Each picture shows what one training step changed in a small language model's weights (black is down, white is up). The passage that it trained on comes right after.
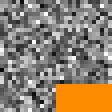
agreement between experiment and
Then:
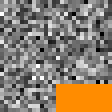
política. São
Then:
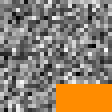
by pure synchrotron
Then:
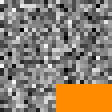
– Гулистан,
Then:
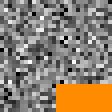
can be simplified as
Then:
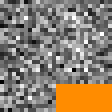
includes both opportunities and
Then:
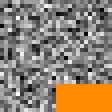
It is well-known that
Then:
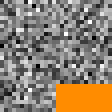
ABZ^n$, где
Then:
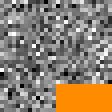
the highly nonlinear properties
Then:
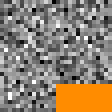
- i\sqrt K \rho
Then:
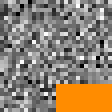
lor politice și
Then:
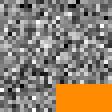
reguliert (1).
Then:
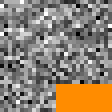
performed to understand the current
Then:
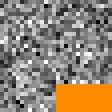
modes. This interplay
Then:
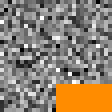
to determine the best-fit
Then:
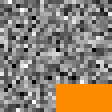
jamoa muayyan
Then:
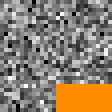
the spectrograph.
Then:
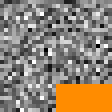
charge vital for the search
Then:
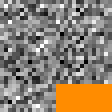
morphologies have different
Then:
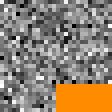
coefficients we chose
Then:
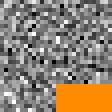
beradiki, uning asosiy
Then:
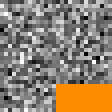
la cohérence des
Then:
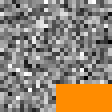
is mostly dominated by
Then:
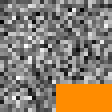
section for the selected signal
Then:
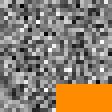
more important role, and the
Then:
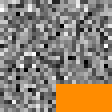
Rues ©Ver de
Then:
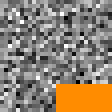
of the auto-correlation
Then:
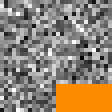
answer to the first
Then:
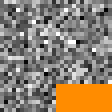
a critical part of the
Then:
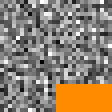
comprometen la salud
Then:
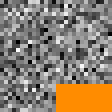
characteristic property of a
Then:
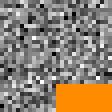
para esclarecimentos
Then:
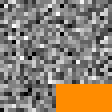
signifikan Pengalaman
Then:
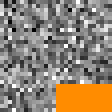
model implements a spatial
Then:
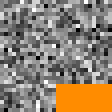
these methods on the representative
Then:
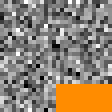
fortuitous natural
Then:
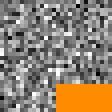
at small $p_T$ values,
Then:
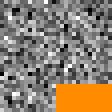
have assumed the validity of the
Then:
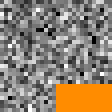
hallaq's explaining
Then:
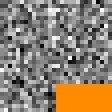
of Europe 9-10
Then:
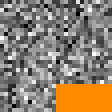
hakkı olurdu:
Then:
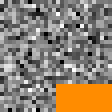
как с одной,
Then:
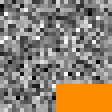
transport properties. Any
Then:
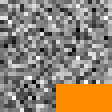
X to'plam Y
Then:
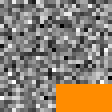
small shear, was observed to
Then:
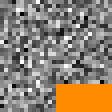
particle creation at a constant
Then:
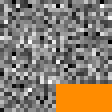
memecahkan tugas
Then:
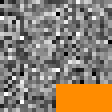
\bibitem[Pudritz \&
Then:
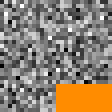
1–2 mm oraliq
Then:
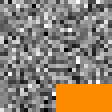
set-up that was used for
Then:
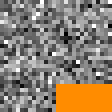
they updated the data point to
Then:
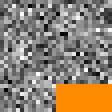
that this is the same search used for
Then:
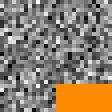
and Pharmacology,
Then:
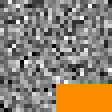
também se dá vida
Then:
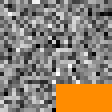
is the magnetic moment corresponding to
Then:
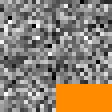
de formação de formadores
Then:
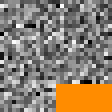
razão do interesse
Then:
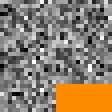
V. Improvement of
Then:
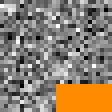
Physics and Astronomy,
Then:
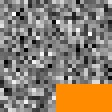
quantities and not solely in
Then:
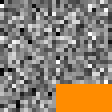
the periapsis shift
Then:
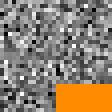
atividade, ao passo
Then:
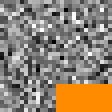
is invisible from all
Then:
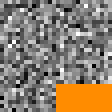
è un pensiero
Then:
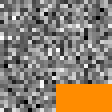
interacting with matter has been
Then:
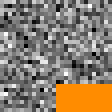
при этом стремится
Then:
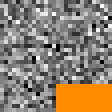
al. (2013). The results of
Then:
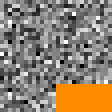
faster towards smaller
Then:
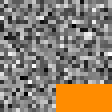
¹ Madaliyeva
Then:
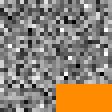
for their healthy growth
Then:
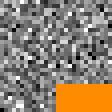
of trajectory points where
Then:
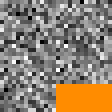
y proteger el entorno
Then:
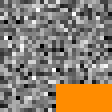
e Ucrânia”.
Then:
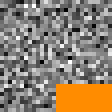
interaction of a jet with the
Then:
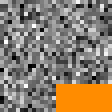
extraction pipelines and model
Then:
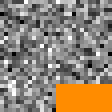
their distinctive electronic and
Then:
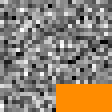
studying the $P-V$
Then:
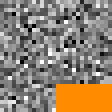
signifies an F-P
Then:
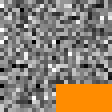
& Harvest date \\
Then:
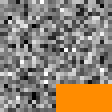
are currently pursuing,
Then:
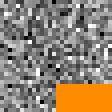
which in turn enable one to model
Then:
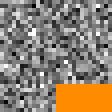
overview of Virtual
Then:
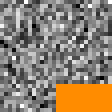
resource adequacy
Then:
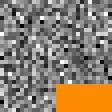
$\qq$ to critical
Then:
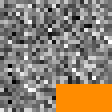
ulushining sezilarli
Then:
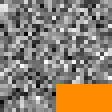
de fomento a la
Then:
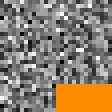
um Deus de um tipo
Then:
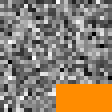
we implement the modification to
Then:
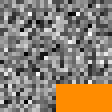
legislation must be
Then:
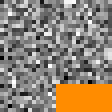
mucho menor en
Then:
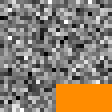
will contribute terms higher order
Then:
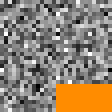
под руководством
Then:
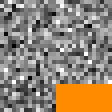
o'quv yurtlarida
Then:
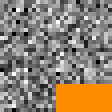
b_n \eta_n,
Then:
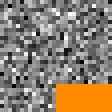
rates of malw. and
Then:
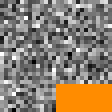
kelgan. Psixologik
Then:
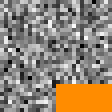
the critical magnetic field is observed
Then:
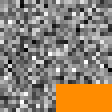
regions are dominated by
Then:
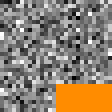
Efficiencies and
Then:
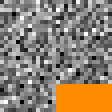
« Volume 03,
